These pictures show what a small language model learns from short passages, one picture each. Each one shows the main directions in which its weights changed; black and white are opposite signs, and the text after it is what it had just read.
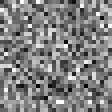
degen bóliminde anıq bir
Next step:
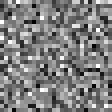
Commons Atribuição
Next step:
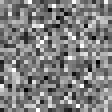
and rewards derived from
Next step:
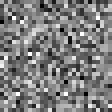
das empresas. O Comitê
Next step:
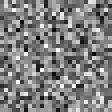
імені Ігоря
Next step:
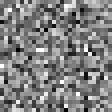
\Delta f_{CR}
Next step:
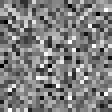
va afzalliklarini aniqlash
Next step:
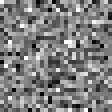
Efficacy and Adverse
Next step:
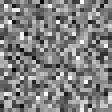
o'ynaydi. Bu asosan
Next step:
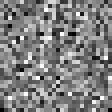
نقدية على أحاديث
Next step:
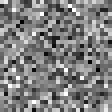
trabalho desenvolvido pelo
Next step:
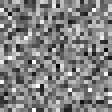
при этом идет больше
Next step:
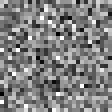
dingen centraal staat
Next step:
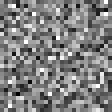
octubre, reguladora de
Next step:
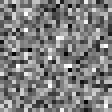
uma visão mais aberta e mais
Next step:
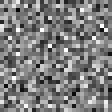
болып табылады
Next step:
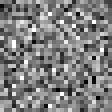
Codul administrativ al
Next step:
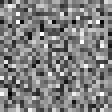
aufgeteilt auf vier
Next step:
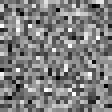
destacan: - Efectos
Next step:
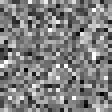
техника (теория и
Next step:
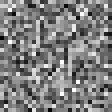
This study comprised of
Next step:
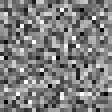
**Qurbonova Ruhida**
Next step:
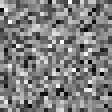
шахсга жиноий
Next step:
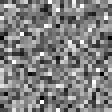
se aproxima muito dos
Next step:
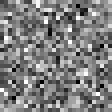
Economics and Management*
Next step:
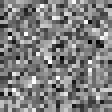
etish dolzarb ahamiyat
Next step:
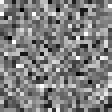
MÜSSEN Kriterien
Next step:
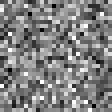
conseqüentemente, os
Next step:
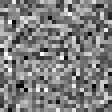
ой 2 Касаллар
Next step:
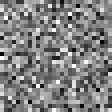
الثقافية واللغوية
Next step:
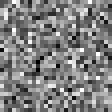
Bul tuwralı
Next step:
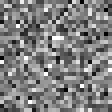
ve varoluşsal
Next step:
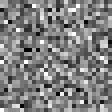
davlatlarda farmatsevtika
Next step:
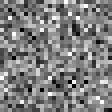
دراسة المبيض
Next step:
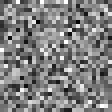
comprender que mediante la clase
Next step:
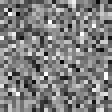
keng tilga olingan.
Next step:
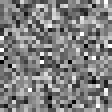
realizado em 1973 na
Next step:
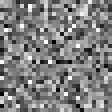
uchragan. Tojikiston
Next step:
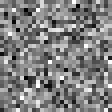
плакатов и воззваний,
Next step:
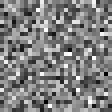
после окончания
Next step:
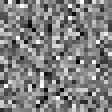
Deze zaken zijn
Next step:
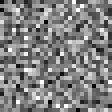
internacionales sirven para
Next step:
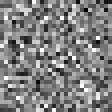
Jaya. *Artikel
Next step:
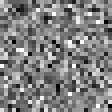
Macht diskutiert.
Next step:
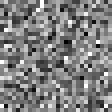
сферы в нашей
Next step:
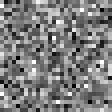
apa yang dimaksud dengan
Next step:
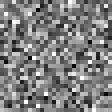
сўз юритилади.
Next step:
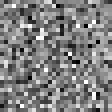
дають тимчасовий
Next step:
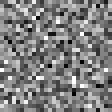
7. Furosemide
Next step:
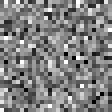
lieber flüssig.
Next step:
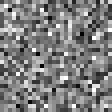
заёмлар олинади.
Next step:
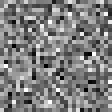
cierto que para los 90,
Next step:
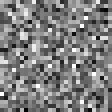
myella* HBN.
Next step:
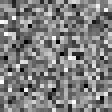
o desafio “O leão
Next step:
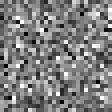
van een dergelijk
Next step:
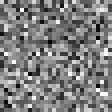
de astrónomas que hay en
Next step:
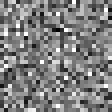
darslaridan bilib oladi.
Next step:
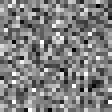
certains ont des liens
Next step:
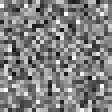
такие условия
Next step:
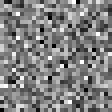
a cabo en la comunidad de
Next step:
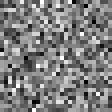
попадает в такое
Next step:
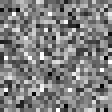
demonstrou redução
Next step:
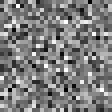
4. Malik Tohir.
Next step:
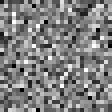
виде чисел. Числа
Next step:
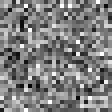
kullanılan metaforlar
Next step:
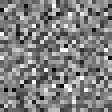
RESEARCH WORKS
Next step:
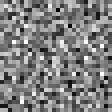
belgilaydi. Agar
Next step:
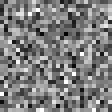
ambiente escolar. Esta
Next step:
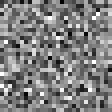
K. **Diástase dos
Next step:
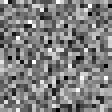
bibliográfica se
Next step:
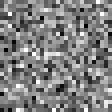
undergoing outpatient
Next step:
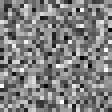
fournisseurs**. La
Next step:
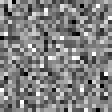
қаратмайдилар. XX
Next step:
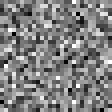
texnika va ishlab chiqarish
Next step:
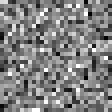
Yücens e Üzer,
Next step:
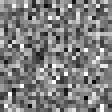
vez adotados como direito
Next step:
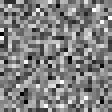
тадбирларини аниқ
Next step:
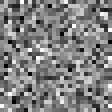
je postojala i
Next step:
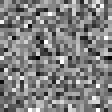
qurilishini o'rganishga
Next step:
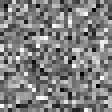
перебігу, можна
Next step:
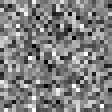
Burano». Trois
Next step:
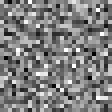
neste modelo educativo
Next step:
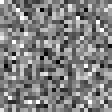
aniqlash, migratsiya
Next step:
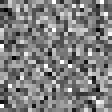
statements it is equally
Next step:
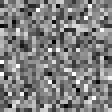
от принятия решений,
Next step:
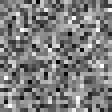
energia hidro -
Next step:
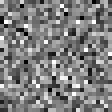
hayotdan umidini uzgan
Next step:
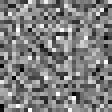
sangat efektif dalam
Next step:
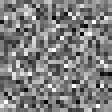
and Research*, 4(1),
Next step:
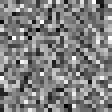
kasb tanlash haqidagi
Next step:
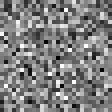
این موارد را
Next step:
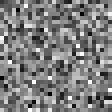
this research concern the
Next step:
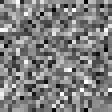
aqui atados. O que é
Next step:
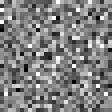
ekonomi dan meningkatkan
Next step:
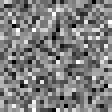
seis meses antes da
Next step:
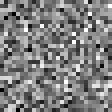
Intruccion*) dengan
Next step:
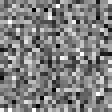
saja, akan tetapi
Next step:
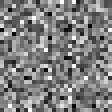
disebut teori dua faktor
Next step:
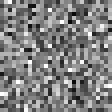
uso sostenible*
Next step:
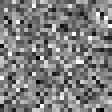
que permitió complementar el
